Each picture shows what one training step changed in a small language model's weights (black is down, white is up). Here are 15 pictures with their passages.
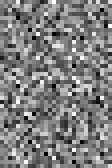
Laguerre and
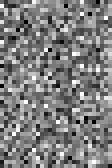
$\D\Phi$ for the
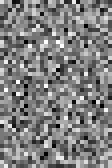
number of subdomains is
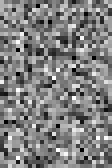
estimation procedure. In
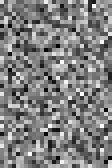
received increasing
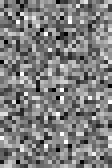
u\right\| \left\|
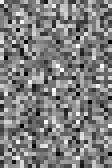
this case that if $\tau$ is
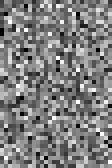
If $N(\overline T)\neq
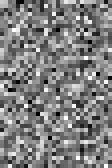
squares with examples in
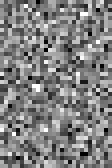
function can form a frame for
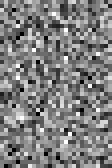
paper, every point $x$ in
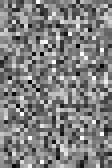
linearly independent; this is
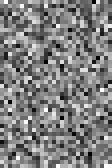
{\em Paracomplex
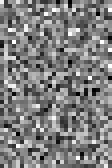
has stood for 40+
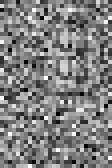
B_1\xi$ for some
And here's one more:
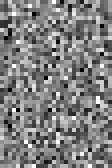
is interpolating for
